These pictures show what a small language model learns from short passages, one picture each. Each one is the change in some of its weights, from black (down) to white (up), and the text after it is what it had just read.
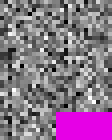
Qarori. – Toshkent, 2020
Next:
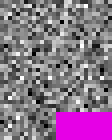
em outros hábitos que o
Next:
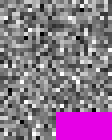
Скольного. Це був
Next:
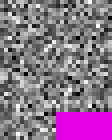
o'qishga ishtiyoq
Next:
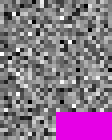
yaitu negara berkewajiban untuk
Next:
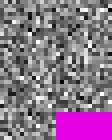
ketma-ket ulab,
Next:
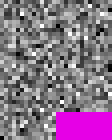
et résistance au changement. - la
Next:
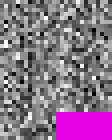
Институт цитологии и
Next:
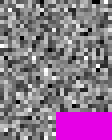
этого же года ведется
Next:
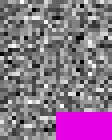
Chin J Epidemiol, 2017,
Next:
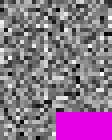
crostas intranasais,
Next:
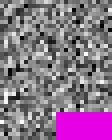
– наличие понятных процессов,
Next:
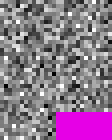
الدنيا وأهلها
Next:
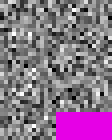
hen wordt verwacht. Een
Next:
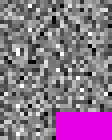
o'zaro ta'sir qiluvchi elementlarning
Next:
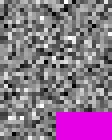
previnenie – priestupok),
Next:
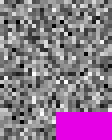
relação ao segundo colocado,
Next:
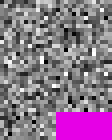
merupakan logam paduan non-ferro
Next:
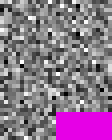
закінченим поетичним
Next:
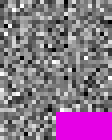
(til va madaniyat bilan bog‘liq)
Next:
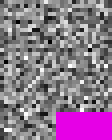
na assinatura de acordos de
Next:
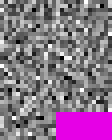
bestätigt. Die Revisoren
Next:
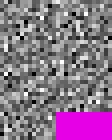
(стаття 7 ЗУ) оцінка
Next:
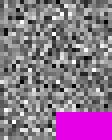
коммуникаций, интегрирующих
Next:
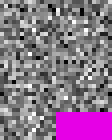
Die Statistik ist eindeutig.
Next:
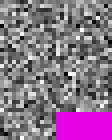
oshirish, muommolarni yechish
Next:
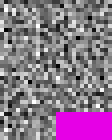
профессиональными рисками,
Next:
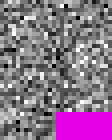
aylanadı. Ózbekstanda
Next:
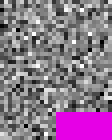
scientific professional periodical
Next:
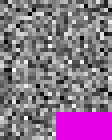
Qarori “Iqtisodiyot tarmoqlariga
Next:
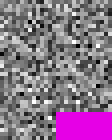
- размышляет, взять ли
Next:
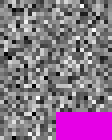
Medalhão», de la obra
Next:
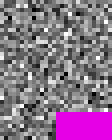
Topshiriqlarni ham guruh bilan
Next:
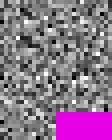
анализе указују на
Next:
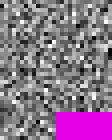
"Ha- yo'q" metodi Bu metod
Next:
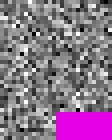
sağlanmaktadır. Avrupa
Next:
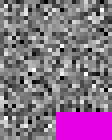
Entreprises Familiales et
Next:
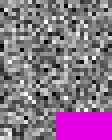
of your research proposal will
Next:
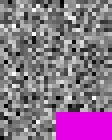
uch tomonlama loyihani amalga oshirish
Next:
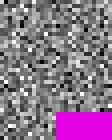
соҳасидаги жиноятлар"
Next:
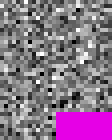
borada ekologlar, tegishli
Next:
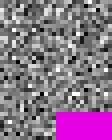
عقل و كذلك
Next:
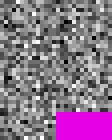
oshganini ko'rish mumkin.
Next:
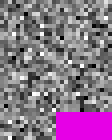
of authors such as Simon
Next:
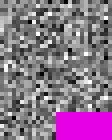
a maior simplicidade de alçados
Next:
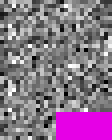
[un tuit](#) sobre su
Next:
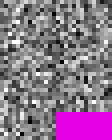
отходов, особенно в сельской
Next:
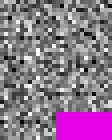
गीता न केवलं
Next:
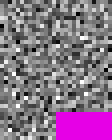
які поєднують основні функції
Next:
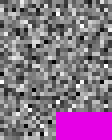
современный защитный аппарат
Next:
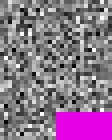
a análise multirrisco, através do
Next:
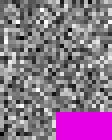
esta página describe cuatro
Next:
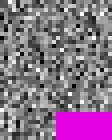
(PhD), dotsent Bafayev
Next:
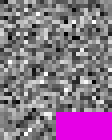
Federal concede aos entes
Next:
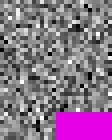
mo‘jizalarini ko‘rsatgach:
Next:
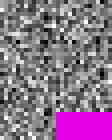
los pueblos del reino se abrieran
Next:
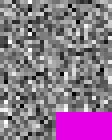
materi digital kami sulit
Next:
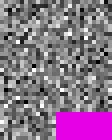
Surveying Engineering*
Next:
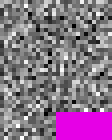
“objeto de deseo” lo que
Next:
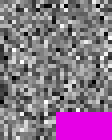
addition, the etymology of the
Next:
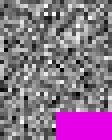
de carbono estrutural,
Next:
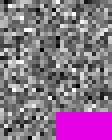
consecutivamente desde el inicio. Por
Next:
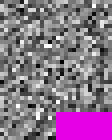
радость формотворчества, так и
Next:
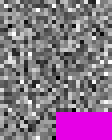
de vie** (année). Une
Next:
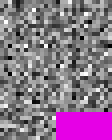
bahwa sarjana matematika bukan
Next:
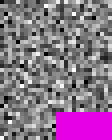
места, что привело к
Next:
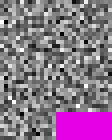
qilish sotsiologlarga tadqiqotning bir
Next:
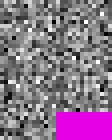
oval, uzun oval kabi shakllarda
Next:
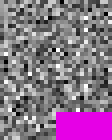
Materna y La Confederación Nacional
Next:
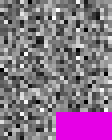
représentent pas nécessairement la
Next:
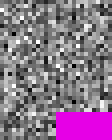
vomerici, i primi de' quali
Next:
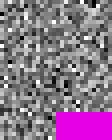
и безвредность в испытанных
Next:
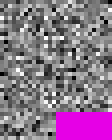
proinflamatorio presentaban más
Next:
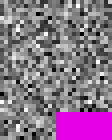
no software LAZARUS. A
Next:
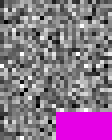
культуры, образования и управления. Т.
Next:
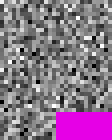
илмий ва ўқув-методик
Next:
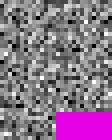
produjo el proceso de construcción del
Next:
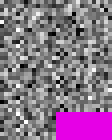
хусусиятларнинг ўсиши,
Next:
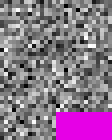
Расстояние V-A 26,5
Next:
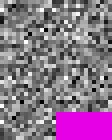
establecen parámetros precisos sobre
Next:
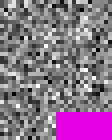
Abstract. This article describes
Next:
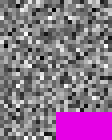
oshiriladi va bu orqali kerakli quduq
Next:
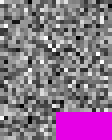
процесс цифровизации экономики.
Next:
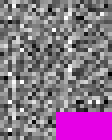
Х. М., Байметов К. И.
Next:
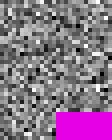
Armiya jangovar tartibida markaz
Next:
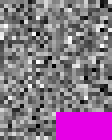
iqtisodiyot qo’mitasi mutaxassislarining
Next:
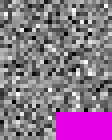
Установлено, що пацієнти з
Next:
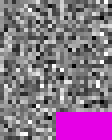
akció április 8-án
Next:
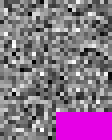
volatilización y solubilización)
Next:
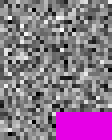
34. БЕКТОРОВ О.
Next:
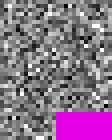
Moscow State Budgetary
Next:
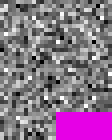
и ускоренное развитие
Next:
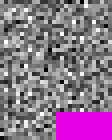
эса шахснинг барча
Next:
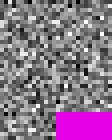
сиёсатини ишлаб
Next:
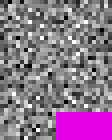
análisis de experiencias prácticas.
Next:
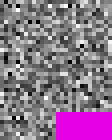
відходів і коефіцієнти
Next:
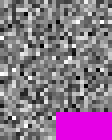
государства: история и современность
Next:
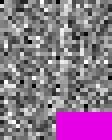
se implementar os já conhecidos
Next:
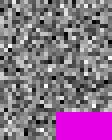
Mühltofel nimmt.
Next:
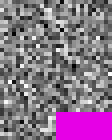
texte. La logique des *Hommes
